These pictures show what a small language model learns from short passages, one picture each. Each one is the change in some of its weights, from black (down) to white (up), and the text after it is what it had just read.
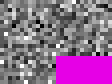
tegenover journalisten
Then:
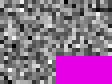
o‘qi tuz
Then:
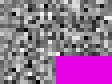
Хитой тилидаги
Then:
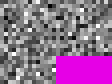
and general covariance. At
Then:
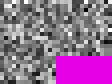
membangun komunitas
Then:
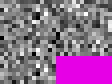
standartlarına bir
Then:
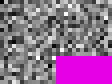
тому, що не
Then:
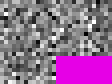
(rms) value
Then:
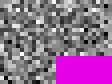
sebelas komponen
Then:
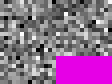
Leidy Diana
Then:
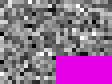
optimally implementing arbitrary
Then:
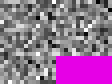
\end{equation} For
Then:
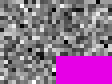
infectious at time
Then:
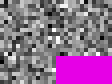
en explorant les
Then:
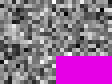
il desiderio di
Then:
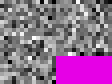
superlattice using a physical
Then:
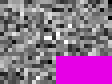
change in the bulk or brane
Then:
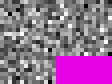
model the effect of detector
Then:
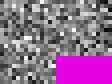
ularning ingliz
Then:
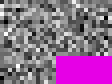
of attempts have been
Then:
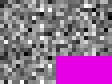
this communication is to consider this
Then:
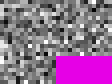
of orbital and stellar properties,
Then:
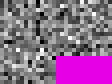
N, Wong F.
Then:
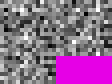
ALICE Project
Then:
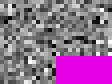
solutions for resource management are considered
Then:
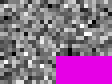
and evaluates how robust
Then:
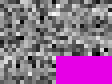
averaged TSI, was
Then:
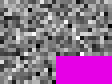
va amaliy asoslaridan
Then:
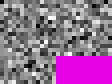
bands as defined in the
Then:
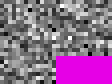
as an inescapable
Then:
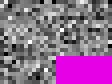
a JET-X like
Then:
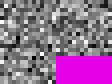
at all frequencies. Insets
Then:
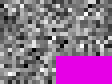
kepada dua
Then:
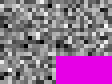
which could allow us to break
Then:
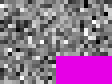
between $\nu$ and
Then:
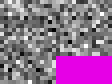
Це мало
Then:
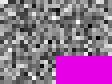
yangi shakllaridan foydalanish
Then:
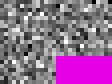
duket se u
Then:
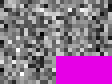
cosmological parameters. The initial conditions
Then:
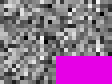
educativa para la organización
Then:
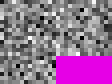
flavour interactions are
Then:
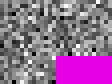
bo'lib, ularga
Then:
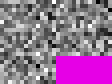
\end{equation} and
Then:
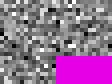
adiabatic circuit
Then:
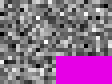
this paper focuses on the
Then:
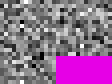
of urn model.
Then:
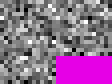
the noninteracting
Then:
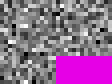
ochishga olib
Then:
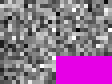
into account, as one would
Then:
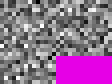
fino que se projeta
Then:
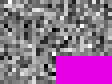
negativo com energia de
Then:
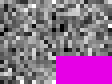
ці порушення
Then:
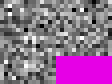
shock heating mechanism. We
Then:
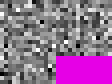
source plane (top-left
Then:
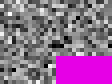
от более широкого
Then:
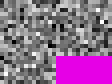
assuming a Plummer
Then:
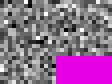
learnt model to present
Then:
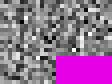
projetos e obras
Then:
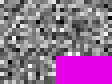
of starburst galaxies observed
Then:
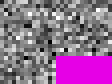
the marginal distributions for each
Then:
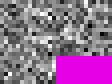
late XX - early
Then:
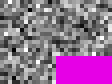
related to, but distinct
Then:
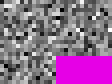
de separar (por
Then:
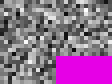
enhances the surface carbon
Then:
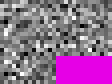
of the head, the
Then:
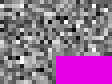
prediction time, so the model
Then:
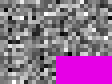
in sub-figures
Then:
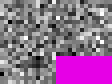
wavefront. Since our
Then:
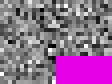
In the only literature on the
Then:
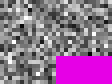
він ухорив
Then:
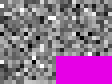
However, the increment of
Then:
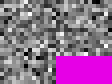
in the envelope,
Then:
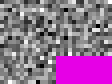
velocity and shock front density
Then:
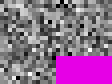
measuring the energy consumption
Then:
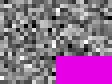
a dip in the
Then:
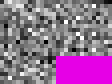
determined by the system's
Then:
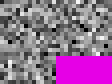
are that the more complex the
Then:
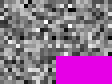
loop equations of the
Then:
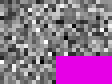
bandwidths are significantly higher
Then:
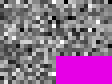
es preexistente y
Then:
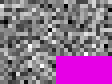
of these models include code
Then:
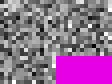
para o órgão
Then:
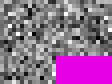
Умаров, Ш.
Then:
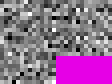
in higher education are
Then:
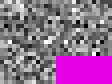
Количественный и
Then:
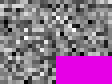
of the backtesting
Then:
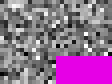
shown that the quality and
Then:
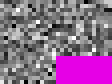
ustidagi bahslar
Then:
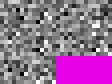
= \beta \cdot
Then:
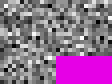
estadística y datos
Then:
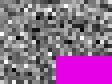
listed in Appendix C.
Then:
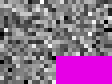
bir dostonning ham
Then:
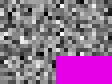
versus motif structure in
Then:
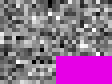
of 12 s and, at
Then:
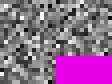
inscriptions en
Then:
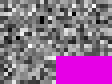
The program is also able to
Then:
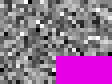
agreement, cf.
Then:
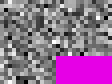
empirical temperature calibration
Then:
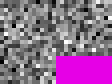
olan devlete bu
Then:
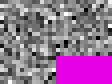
expansion with respect to $|\vec
